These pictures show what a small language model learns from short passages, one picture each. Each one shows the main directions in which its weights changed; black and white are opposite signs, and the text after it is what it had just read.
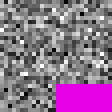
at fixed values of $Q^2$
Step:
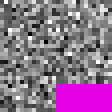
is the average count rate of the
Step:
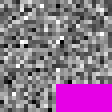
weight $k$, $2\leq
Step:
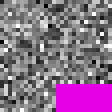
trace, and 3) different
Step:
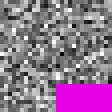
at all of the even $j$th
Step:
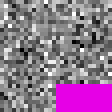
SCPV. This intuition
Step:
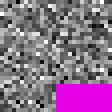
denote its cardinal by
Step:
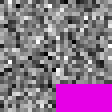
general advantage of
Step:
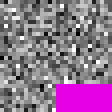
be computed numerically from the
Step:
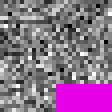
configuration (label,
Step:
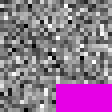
has the following corollary.
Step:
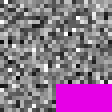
the width of the computational
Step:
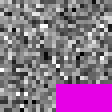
Figure \ref{fig:crit}.
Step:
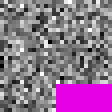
the particular setting considered here, where
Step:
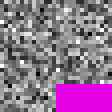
in this non-trivial
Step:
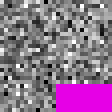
the geodesic running from
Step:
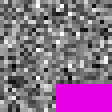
may calculate average values of these
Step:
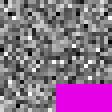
of nonnegative sectional and positive
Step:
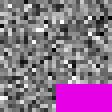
limit has been proven analytically and has
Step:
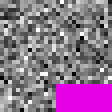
improved by optimizing the
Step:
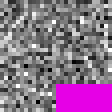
\end{equation} Note also that
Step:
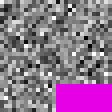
T^*N$ is exact we may
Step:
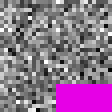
such instability direction may be
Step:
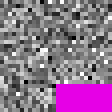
the Raman lasers' phase
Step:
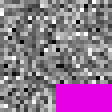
function $\theta(t)$, according
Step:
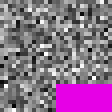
Two important issues that
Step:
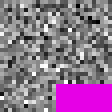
\quad \Rightarrow \quad
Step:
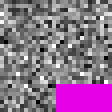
distribution of outcomes all correlators
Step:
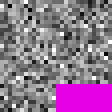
model to be reasonable, I
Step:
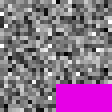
of estimation to obtain the most
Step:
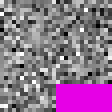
of the qubit frequency due to
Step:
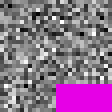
optimal assignment of points to
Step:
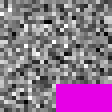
forces the energy spectrum to be
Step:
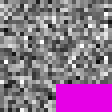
phase by only a factor 2.
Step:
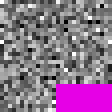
of Einstein equations, since it
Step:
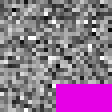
similar to the one preventing some
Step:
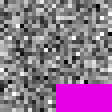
straightforward in view of
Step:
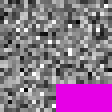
. \end{equation} This means
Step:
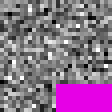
and combining the remaining term
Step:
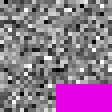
from the Cox regression and
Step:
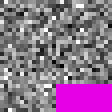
the variety of minimal rational
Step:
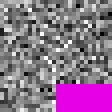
10).$ We took a value of
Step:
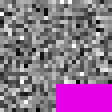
of Bell experiments with a
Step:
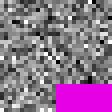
\] and define the estimate
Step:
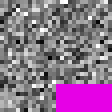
N$ is finite, as any word
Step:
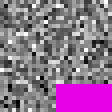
supersymmetric parameter range to get
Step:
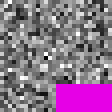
\emph{nef cone} of
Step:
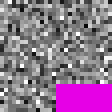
The large rectangular area
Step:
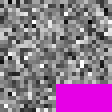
The magnetic field $B$ is a
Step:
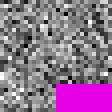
systems. The results of these simulations
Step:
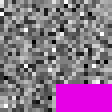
of time from two different states.
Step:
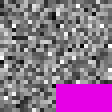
easily deployable and
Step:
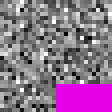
for males aged
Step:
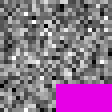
4$ is covered by the
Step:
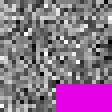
behaviour as in the previous figure,
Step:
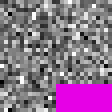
cocycle, boundedness also
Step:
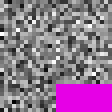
scenario state transition system
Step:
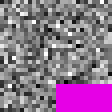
same notation $[$ , $]$
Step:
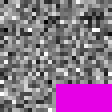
along $\gamma$ as follows:
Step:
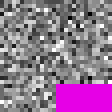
of singularities of the
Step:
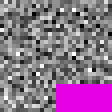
swelling ratios
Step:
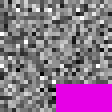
$L$ that are simple relatively
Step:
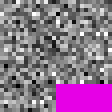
of Book III in
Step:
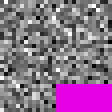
the ``composite'' model is
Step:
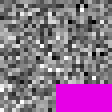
& \quad \mbox{ for } j
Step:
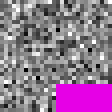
as shown in Fig, 1. \ms
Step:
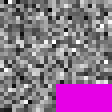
that there exists $r>0$ and
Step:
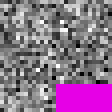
university users (65 out of
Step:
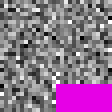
$S>0$ such that the
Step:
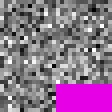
quantities \begin{align}
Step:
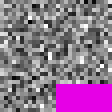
rotation and relaxation measurements to
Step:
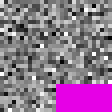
from the properties of the matrix scalar product
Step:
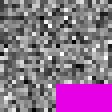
energy of N-S poles similar to
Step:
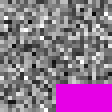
than a formal list of
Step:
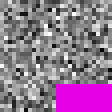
degree of disorder at the
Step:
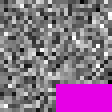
particular subgroup, $K$
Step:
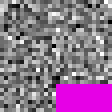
the system are recursively defined
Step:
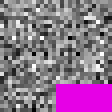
and terminology for strings and
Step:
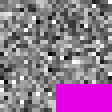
is easier, proceeding
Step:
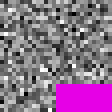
we see that when the surface has
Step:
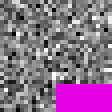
warm-up process.
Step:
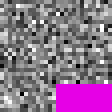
level-set function $\phi$, even with
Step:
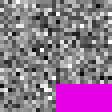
that the two-dimensional Jacobian
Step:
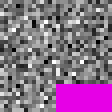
i.i.d. standard
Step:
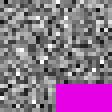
the volume factor of the
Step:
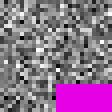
can extrapolate the results back
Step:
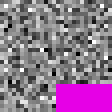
invariance between global and
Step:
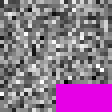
assuming that the the real part of
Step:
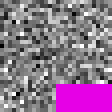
\cite{PPZ13} would
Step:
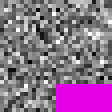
\varphi_m ( p /
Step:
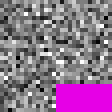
2.00$ up to numerical
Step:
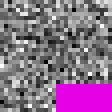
$u\in V$, set
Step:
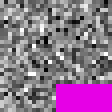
a change of basis to get
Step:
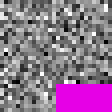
explosion from a set of
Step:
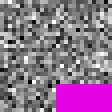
potential of one (area with
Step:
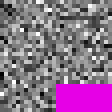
to maximize the secrecy rate.
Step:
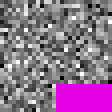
matrix $S$ is chosen so
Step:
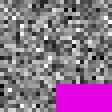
least two of the eigenvalues
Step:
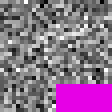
form (2.2) of the
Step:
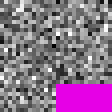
which we consider in the present paper, is
